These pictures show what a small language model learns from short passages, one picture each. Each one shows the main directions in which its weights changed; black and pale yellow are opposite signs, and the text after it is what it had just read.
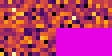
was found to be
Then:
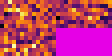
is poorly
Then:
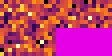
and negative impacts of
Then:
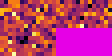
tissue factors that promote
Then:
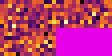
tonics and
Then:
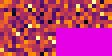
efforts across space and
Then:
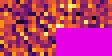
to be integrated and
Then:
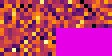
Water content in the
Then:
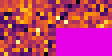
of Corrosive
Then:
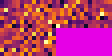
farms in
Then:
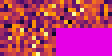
the depletion
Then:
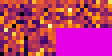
solutions failed to
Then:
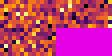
by representatives of
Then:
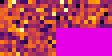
c mdim
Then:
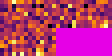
allowable bearing
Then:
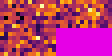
a priori know
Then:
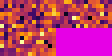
a column is not
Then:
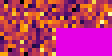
these investigations should
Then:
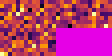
number of 9 groups
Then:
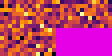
data on the amount
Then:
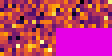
a summary of the
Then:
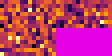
rate can be determined
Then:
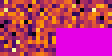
deal between the Government
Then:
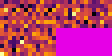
rural-urban settings
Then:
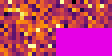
is the spatial
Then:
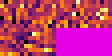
Chemistry book
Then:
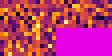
maximise the
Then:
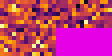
can exhibit poor and
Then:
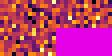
help models to
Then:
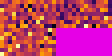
drug discovery.
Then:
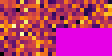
well using a
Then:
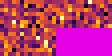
literature from North America
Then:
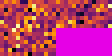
students cope more
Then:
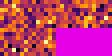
participate in the
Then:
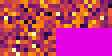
coupled with the
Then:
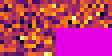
the organization in order
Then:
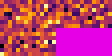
of temperature depression against
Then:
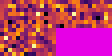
Hence, color image
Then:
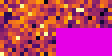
and dried over
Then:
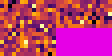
selected for functional analysis
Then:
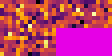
These are two very
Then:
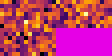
and Record performed
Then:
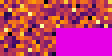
and dependent on a
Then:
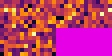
communities before shifting
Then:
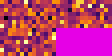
actors’ perspectives from
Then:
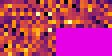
Although the scale parameter
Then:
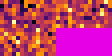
media marketing. The
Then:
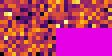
of visual attention by
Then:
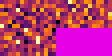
over time,
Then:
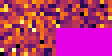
the use of
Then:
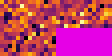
and this results in
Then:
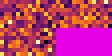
therefore the market price
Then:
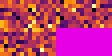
problems related to
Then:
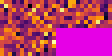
- MIMS
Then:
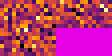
compound is soluble
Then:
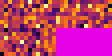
questions that appear are
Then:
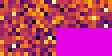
structural similarity index for
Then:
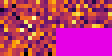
reported that women with
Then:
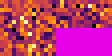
in the collection of
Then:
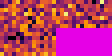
complexity of buildings and
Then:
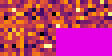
was used for
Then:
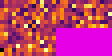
geographical mapping of the
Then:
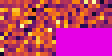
results with a maximum
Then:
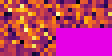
and EEC is
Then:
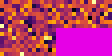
who underwent
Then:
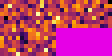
Among others,
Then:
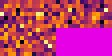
If not, it
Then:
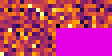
create your own
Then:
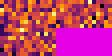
than 70 million people
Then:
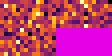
The availability of resources
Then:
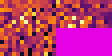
in a fractional
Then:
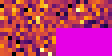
sensitivity to serve as
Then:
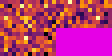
Most of the respondents
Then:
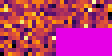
the contribution of each
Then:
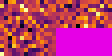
heterogeneity as determined
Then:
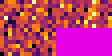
The NJ
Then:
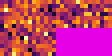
the talks
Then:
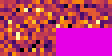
physics based model
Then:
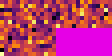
transformation of this class
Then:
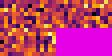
investigated both technical issues
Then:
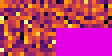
advisor 6.
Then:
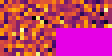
values A , B
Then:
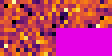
and develop more advanced
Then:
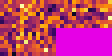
or a confidence level
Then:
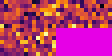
the company where
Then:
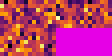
FP rate
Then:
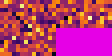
women, body mass
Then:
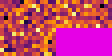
were formed. One
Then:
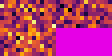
forecasting. In
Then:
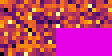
attract donors have a
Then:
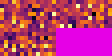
analysis of sound signals
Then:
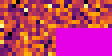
less rigidity.
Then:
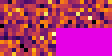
in lettuce
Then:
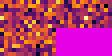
health depends on
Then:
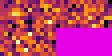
tendency, a
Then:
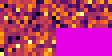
The success of
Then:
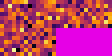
dependencies in
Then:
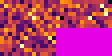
- Water soluble
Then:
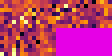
in department of
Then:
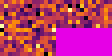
consultations on
